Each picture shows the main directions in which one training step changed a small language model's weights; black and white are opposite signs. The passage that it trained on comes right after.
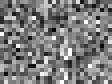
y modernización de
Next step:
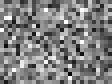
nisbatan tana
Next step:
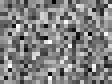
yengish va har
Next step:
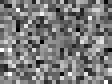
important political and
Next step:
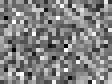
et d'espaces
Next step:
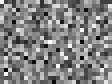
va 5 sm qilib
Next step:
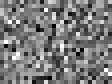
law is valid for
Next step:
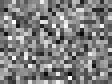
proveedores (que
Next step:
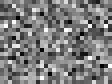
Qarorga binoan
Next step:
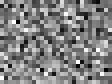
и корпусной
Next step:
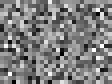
saber actuar en
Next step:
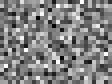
здібностей та
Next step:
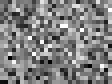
cerca de 10 mil
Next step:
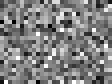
Burgplatz 2
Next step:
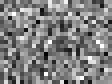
acest clasament,
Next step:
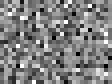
губернии за
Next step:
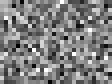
etishga to'liq
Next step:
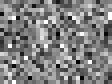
de développement de
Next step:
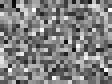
a ser reconhecida
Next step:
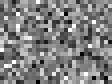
analyser ces
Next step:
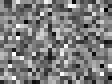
zijn door de
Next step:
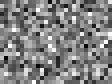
hacen de manera
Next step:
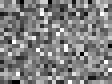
as discussões sobre os
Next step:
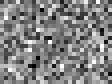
ният ўзлик
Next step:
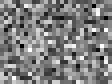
pelatihan, dan
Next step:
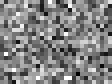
va ijtimoiy
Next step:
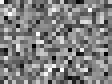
Nachfolgend werden
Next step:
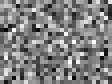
ham OLLOH
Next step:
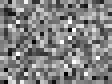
ularning mazmuni
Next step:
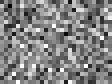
sebanyak 5
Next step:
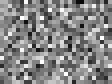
работников и
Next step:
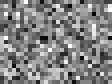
onde observou a
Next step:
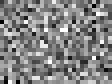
1. Karimov
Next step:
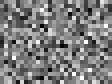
legal regulation,
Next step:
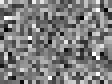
склали 66
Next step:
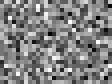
the first one
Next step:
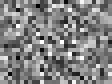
works include
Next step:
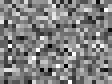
bo'yicha test
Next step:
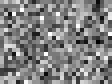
de schrijver van
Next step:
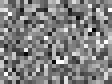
информацию об
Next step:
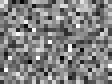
e Direito. Ao
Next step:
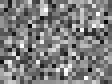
rivojlantirishda muhim
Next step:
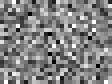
nueva información.
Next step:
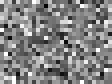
vicinanza della
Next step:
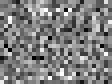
процесі праці, що
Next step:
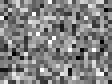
достижения им
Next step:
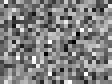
yoshligidan kitob
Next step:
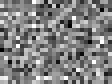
tahapan survei
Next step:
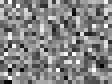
sur les pratiques de
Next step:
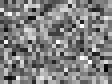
Esto es porque, si
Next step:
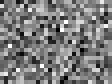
prática abordadas
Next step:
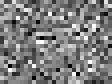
the Indian economy
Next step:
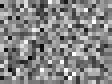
um raciocínio
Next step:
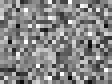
la capsule :
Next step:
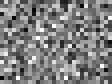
Жуда кўп
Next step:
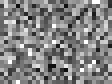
поїзда» та
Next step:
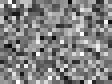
borayotgan bir
